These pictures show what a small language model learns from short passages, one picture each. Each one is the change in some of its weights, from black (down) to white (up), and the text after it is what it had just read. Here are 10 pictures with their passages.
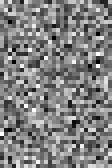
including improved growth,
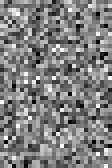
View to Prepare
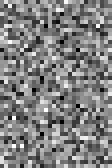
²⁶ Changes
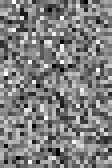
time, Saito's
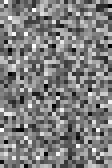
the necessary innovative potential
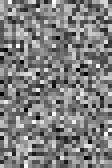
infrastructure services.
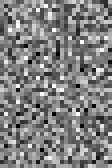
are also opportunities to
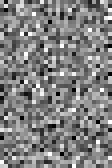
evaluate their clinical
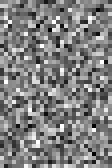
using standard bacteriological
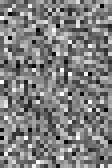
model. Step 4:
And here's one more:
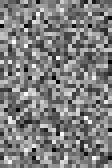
in topic outline design but
